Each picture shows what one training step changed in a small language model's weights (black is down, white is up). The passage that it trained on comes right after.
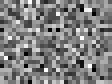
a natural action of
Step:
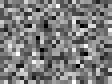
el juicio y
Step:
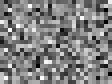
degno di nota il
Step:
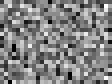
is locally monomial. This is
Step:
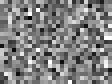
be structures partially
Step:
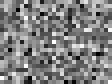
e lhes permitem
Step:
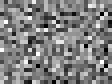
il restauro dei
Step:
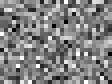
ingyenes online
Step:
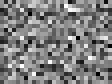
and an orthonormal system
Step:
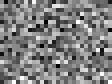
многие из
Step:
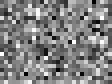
hikmatlarga keng
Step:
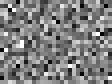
uniqueness of solution and the
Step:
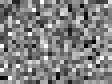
\frac{\partial}{\partial c}
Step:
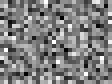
sus bases teóricas
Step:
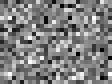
BY-SA Thomas
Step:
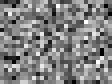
informasi bahwa
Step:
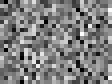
2. Бизина
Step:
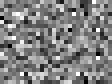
plástica dos seus
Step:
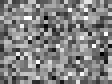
na všech
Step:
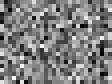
соҳаси кенг
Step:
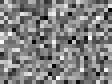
the unit object. The
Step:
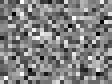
tersebut dapat
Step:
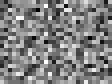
adaptada y
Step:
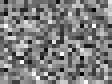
peserta didik
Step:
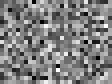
model} \label{three}
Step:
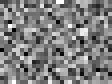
Robotics and
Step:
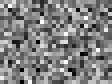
on the same side of
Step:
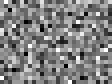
of the volume element of
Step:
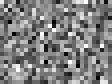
acting on arbitrary
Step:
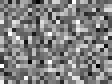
the last one, except
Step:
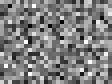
constant. Without loss
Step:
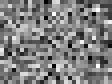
the random walk.
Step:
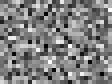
eu des influences sur la
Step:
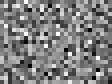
for~$\wnot$ as a
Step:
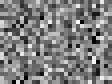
since now we have upper bound for
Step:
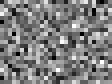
\quad \mbox{or}
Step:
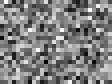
e autores como Freire
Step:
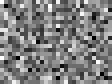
Accordingly, the
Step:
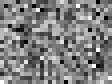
of ethical rules that
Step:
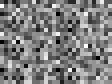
или трамвайного
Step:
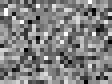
Our example is just the
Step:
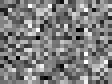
Soberana 01:
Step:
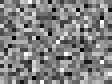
a function on $I$,
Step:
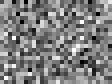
cycles' relations.
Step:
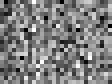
6. Уралов
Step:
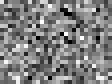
A log resolution of the
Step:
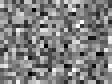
algum tipo de
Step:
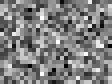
замены сахара
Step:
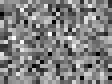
alveolar, observando
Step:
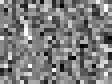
stock, disbandment
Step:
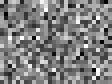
the {\em associative law
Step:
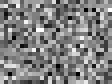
two lines after
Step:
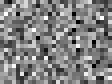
bu ziddiyatni
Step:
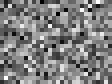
(\ref{ii-a}), first
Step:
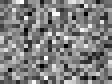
an integer recurrent
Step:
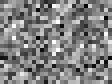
To each braid
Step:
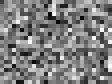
Digamos lo mismo
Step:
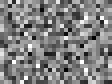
empregador por meio
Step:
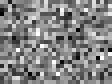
remaining row sum in
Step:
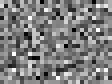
of $X_1 \times
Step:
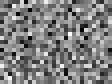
that Williams'
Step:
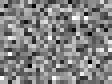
automorphisms, where a
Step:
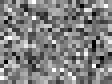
a fractional version.
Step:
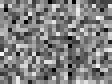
there is a (unique)
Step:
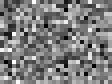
є доволі
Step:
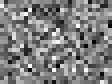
sensitivity analysis
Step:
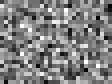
um *software* de
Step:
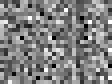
points on this line, where each
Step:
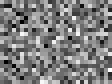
ham bajaradi,
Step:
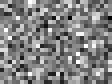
ko'k daftar
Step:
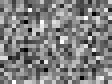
First, we set up our use
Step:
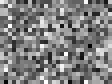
full computation) and the
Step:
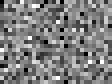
la Sociedad de la
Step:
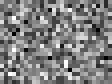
we state the conjecture,
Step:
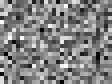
cases the least regular
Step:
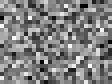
exists $n$ large
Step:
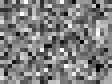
this Lemma, let us note that
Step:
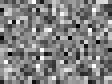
. Με
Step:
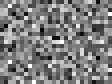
get the result. Of
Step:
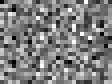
\Delta \cdot F =
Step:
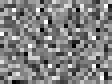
of the $n$-dimensional
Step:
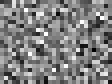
verband tussen
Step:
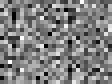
(c) It follows from
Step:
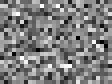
in our $\sigma$-algebra it
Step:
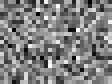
element in the Weyl group.
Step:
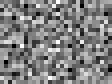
This result is one of the
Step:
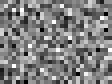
of the body of minimal
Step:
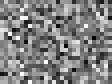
author is grateful
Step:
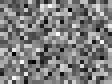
1 \otimes D$$ \item
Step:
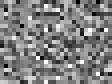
orbits of the mean
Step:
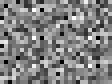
filters of:
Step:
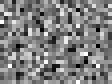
was aware of the problem since
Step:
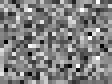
have a universal exact sequence
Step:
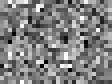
& Jorgensen,
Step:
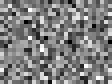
independent linear relations have the
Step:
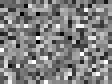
weight} - \beta_S
